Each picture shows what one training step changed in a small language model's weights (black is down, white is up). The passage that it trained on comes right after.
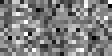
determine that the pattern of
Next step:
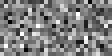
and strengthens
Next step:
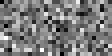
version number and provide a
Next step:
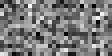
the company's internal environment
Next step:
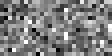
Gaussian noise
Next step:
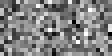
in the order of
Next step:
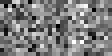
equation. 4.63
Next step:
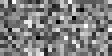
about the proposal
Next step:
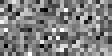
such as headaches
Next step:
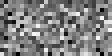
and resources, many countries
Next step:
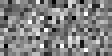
Plan, design:
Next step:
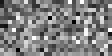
fragmentation of the
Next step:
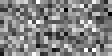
It was observed that the
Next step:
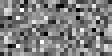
0$, then run
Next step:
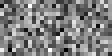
the help capital and
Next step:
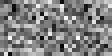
“stays” in
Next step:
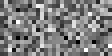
with LED energy from
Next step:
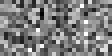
We thank the
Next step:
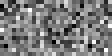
mitigates this effect
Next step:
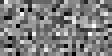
and there is not much
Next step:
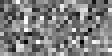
last decade,
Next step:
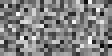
of DFE of
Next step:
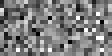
regulator uses the following
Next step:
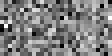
Terms of
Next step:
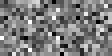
Land Cover
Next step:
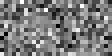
covariance matrix
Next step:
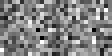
by sex,
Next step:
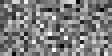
therapies include
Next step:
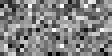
the scope of land
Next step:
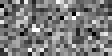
types of digital data including
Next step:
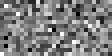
to government figures,
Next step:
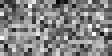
the following: time in
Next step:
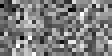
20 minutes.
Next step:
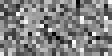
of patients in our study
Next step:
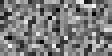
changes in ASD
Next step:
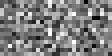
as was the capacity to
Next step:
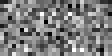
sectional study conducted in
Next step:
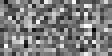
Indonesia, it
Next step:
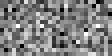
suitable for these
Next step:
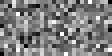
assistants’ evaluation
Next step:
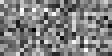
class of drugs,
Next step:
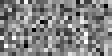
their study, the
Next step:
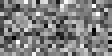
grow enough plant
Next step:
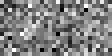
the European Emission
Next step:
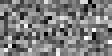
approach, students' independent
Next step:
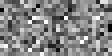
in nmr
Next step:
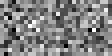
from all participants following a
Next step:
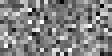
X (ml)
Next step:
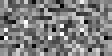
could take place. The
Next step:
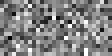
Green suppliers
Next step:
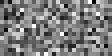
original stories and
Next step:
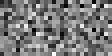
language are closely related
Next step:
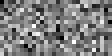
significant effect in social participation
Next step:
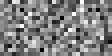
(to investigate the
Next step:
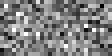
to 10 Mha per
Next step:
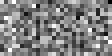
Call ICAO
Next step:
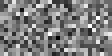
how acidic a body
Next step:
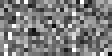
cognition and
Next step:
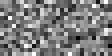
in graphical form according
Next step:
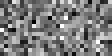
classification task—saw
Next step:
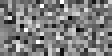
and decoding with
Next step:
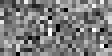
opportunity as 42
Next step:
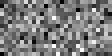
Different environmental
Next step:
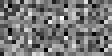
community education, which
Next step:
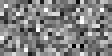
of the study is to
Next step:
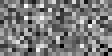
measurement, Finite element
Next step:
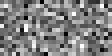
is received.
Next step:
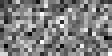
be attained through
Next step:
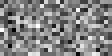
and all methods of
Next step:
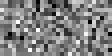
Abstract: In the
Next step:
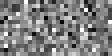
(left) and at
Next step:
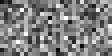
strength. The bond
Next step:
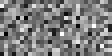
and national level is
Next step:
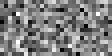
, and feed rate
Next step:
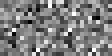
velocity were measured as
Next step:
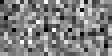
after the end of the
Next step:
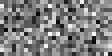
baseband resources
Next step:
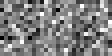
but also for electronic
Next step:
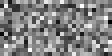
I retain here,
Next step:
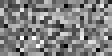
coordinate system of
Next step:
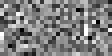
to use the alternative social
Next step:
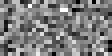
and constructing new
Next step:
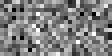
replicated in all
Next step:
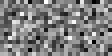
they are limited. The
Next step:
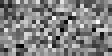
total for acute
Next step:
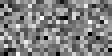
a malware trying
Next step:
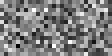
- Most of us
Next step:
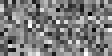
and blended learning.
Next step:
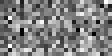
review of studies in
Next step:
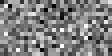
head with a high
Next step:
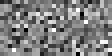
ideas, and
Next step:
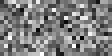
according to Table 1.
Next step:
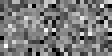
on their predictions.
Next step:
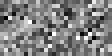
G., Yang,
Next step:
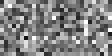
Score of the
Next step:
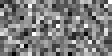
the interference is at
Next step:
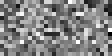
of Si in the
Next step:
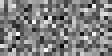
are fatally
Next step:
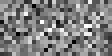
1 h) followed by
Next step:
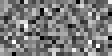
might react with either
